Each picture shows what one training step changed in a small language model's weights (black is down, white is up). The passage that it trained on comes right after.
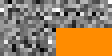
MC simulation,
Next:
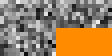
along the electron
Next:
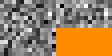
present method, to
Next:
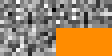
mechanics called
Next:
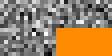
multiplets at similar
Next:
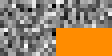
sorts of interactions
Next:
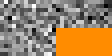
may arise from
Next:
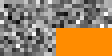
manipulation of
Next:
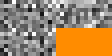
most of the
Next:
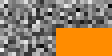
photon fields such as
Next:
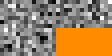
N$ are
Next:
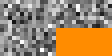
case this equation is
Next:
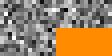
model $d$.
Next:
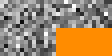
the denominator
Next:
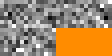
prioritization task
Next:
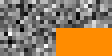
disk. Further
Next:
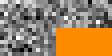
when $\eta$
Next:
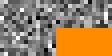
shows us that the
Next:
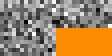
space of the
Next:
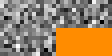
the enhanced sensitivity
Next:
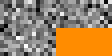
to execute an
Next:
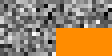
becomes proportional to the
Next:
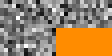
renditions of
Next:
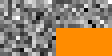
on small Si
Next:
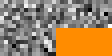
has the optimal performance
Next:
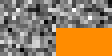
to perform the
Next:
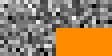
bulk metal.
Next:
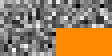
path errors. In
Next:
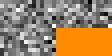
that the initial position
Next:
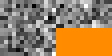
modeled as a
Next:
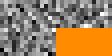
which are obtained through
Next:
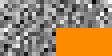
the potential of
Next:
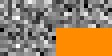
on extreme
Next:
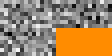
use and environmental
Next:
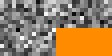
of data was
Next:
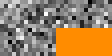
by regressing
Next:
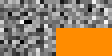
P. \newblock
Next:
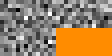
is by no means
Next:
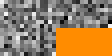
us the means to
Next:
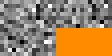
compared with a calculation
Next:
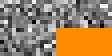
than 2 years
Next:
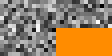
is input to the
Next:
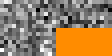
states carrying
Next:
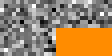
undergo small
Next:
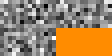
values of this parameter
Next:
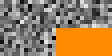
mode. Let us
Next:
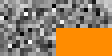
all of these measurements
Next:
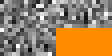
intervention parameters
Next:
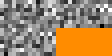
of IC
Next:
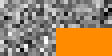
the features obtained by
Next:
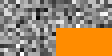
define the asymptotic
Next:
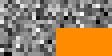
we expect different
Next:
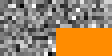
process would provide
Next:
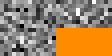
with a fit as
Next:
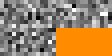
reference that moves
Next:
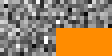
scattering by computer
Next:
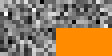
interference. These
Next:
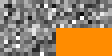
reduction on the
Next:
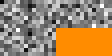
repulsion from
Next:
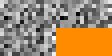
the sequence of
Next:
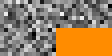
gravity models have a
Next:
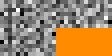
A common kernel
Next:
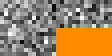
imposed by the
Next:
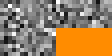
Galactic background of
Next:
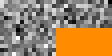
the NLO
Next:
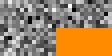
factor $2$
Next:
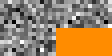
solution of the equation
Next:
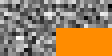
and numerical algorithms for
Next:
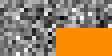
from the key points
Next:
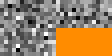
X-ray emission
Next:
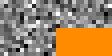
lower bound for
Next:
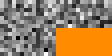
of power systems with
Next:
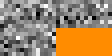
below), all
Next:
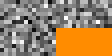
$\lambda$ through
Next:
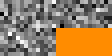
In order to
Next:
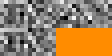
stellar models are computed
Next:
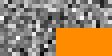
is small, each
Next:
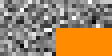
a constraint on the
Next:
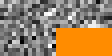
measure reduces to
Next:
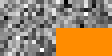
the $\Phi$
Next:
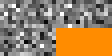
that results turn
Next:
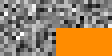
suggest that the
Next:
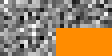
any number of
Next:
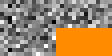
inferred between
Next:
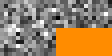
parameter estimation in the
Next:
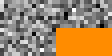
single qubit
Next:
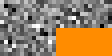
modular framework for
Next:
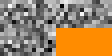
part of the neutrino
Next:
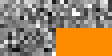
long as they are
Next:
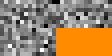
for any $\Lambda
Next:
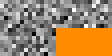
the spacetime is
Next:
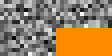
function of temperature in
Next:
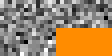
of knots
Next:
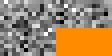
its binary
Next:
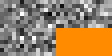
pattern's wavelength
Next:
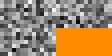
of the form
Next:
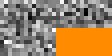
electron systems even without
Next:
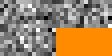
assumed that a F
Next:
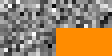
this is consistent with
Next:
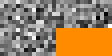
within the quantum
